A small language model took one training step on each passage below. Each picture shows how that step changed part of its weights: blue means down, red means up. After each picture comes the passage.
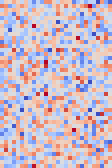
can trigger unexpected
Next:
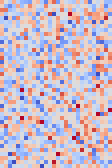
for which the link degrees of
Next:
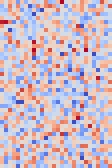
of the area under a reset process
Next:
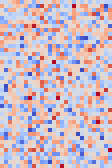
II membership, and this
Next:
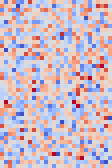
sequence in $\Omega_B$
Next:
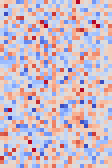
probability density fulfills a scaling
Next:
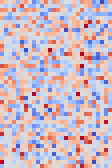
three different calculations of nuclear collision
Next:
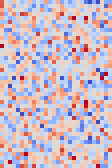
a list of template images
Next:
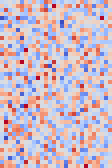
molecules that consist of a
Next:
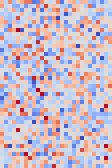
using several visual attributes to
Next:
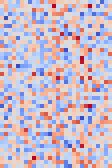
arbitrary graph. We use here both the
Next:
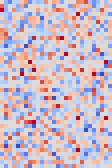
we conclude that our calculation
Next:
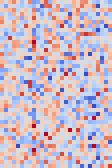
discrepancy between simulation and experiment has
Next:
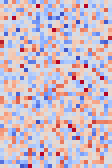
images and the identification of connected
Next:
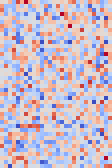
range from 1 bit to 9
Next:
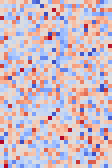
various systems near-percolation
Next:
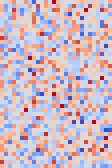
survey tier, we also
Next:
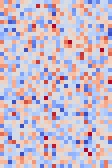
be directly compared with each other. To
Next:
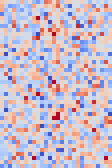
will use the pulsed
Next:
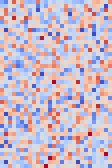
of fit while penalizing
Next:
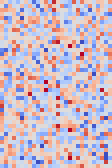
sets with higher spatial and temporal
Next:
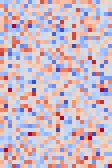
that the \lo{} top-quark
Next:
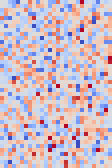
because the diode electrical characteristics
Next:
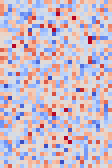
p-type conduction. STM
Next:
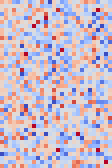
activity-dose pairs for
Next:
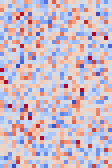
The grey dash-dotted
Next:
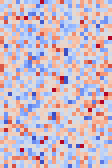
management problems, see
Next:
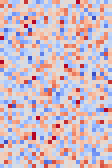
LQ structure, we solve
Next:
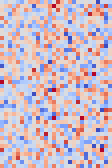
policy is determined based on the
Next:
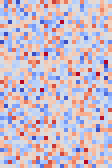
half a decade) as well as
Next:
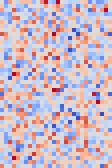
assumed to extend to the
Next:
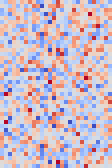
changed the mean photon intensity from
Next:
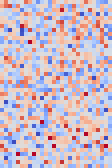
Fermi system up the critical temperature
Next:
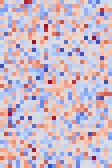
in the case of And
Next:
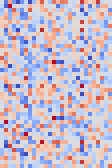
defined as all generated particles that have
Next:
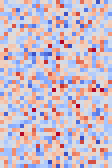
reaction, i.e. when
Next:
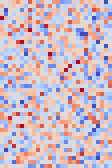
} \right) \] The wave
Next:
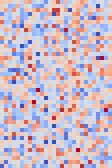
root mean square error
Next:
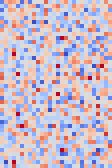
of $\chi^2/dof
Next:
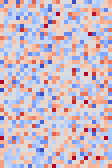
acknowledge helpful communications
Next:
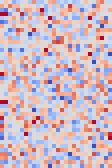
of VeriLoRA
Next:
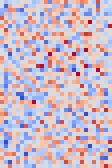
all the probability values are the same.
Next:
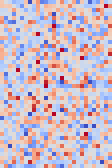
be located in a large region of
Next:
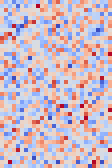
be one feasible strategy to
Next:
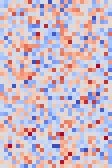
qubits. \end{abstract}
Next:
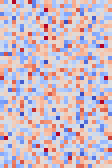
definite ultraviolet
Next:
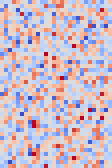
survey committee to consider
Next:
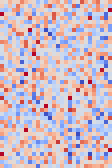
University, Nanjing
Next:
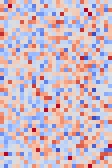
conjecture. Of
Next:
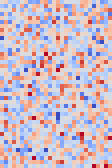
it would be in vacuum.
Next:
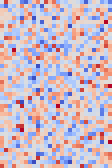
photon emission off hadrons
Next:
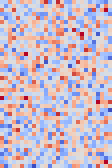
assumed to remain finite for
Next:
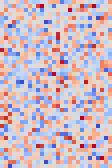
local time, minute per minute
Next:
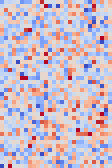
in the range $\lambda_\infty <
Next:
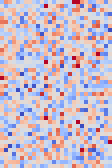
freedom are integrated over
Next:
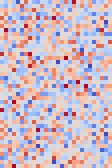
matter is to make cosmological
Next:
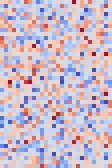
radiation of interest. At high luminosity,
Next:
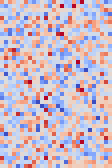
small neutrino masses with $v
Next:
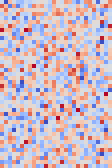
in multidimensional high resolution NMR experiments
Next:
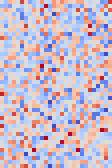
accessible window of
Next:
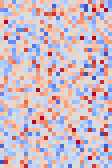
\oplus)$, if there exists
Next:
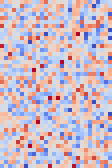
form depending on the gas surface density
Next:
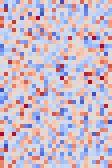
absorption of the attractive polaron
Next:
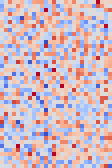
a rent party,
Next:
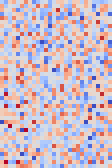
of the radiative corrections on the
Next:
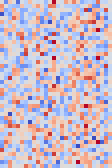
They indicate a certain number of
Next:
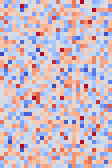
this distribution yields a very good approximation to
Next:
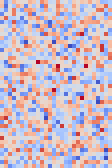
and RCP, respectively)
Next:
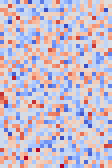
hyperlinks. While retaining
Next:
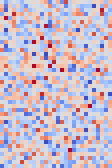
is chosen zero. These values are
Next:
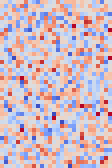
the RFS $X$ is
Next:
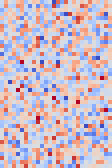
good analogy to keep in
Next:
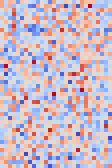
schemes utilizing the emission of a
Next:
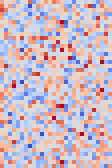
manifold. Each point on
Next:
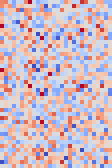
IN FIBRE
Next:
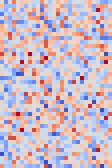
and with zero net topological charge
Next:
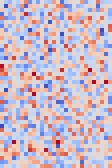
those of the quark model. This has
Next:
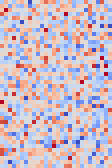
system disturbances of different characteristics
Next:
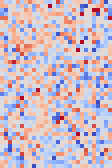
\right) =\left(
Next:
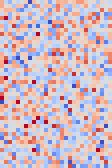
he knew too that his
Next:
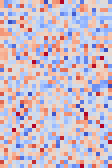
hopping can be used to
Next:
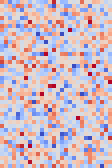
cryo-TEM images and
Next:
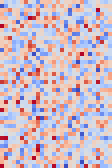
{journal} {\bibinfo {journal}
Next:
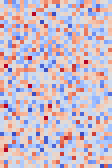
to measuring ionization using a
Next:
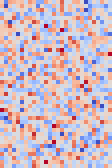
physical properties of graphene,
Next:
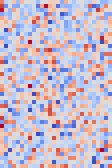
were constructed from the real observations using
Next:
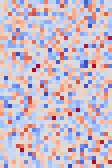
waveguide is well within
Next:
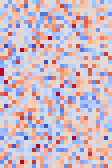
the value of the $Q^*$
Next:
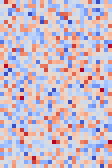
appendix B). Hence one
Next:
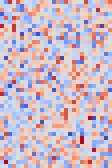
this review we have attempted to
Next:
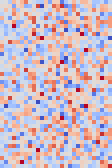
an arbitrary thickness $\Delta
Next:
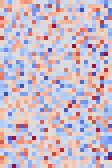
\m}\) we get
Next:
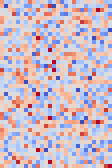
\\ \hline \end{tabular}
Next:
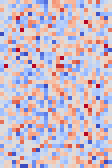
The current determinations of the
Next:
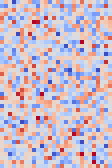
energy distribution (SED) of
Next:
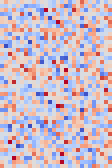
pulse already leads to an
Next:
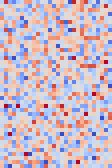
derivation: a derivative with respect
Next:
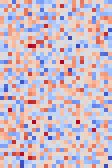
electric and magnetic components of the field tensor
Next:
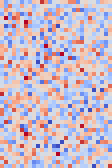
(NMAPA), that is
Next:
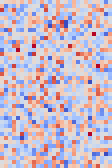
adjusted and is not limited by
